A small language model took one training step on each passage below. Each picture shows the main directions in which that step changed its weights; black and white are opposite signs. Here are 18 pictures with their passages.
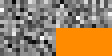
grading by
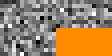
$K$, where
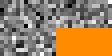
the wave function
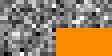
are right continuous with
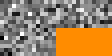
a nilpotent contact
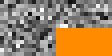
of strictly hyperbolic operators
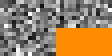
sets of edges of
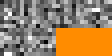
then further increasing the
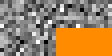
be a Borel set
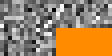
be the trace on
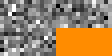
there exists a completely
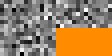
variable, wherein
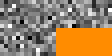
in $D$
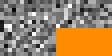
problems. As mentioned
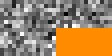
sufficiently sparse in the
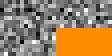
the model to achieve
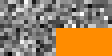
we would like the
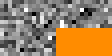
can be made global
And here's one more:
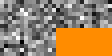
define the harmonic function
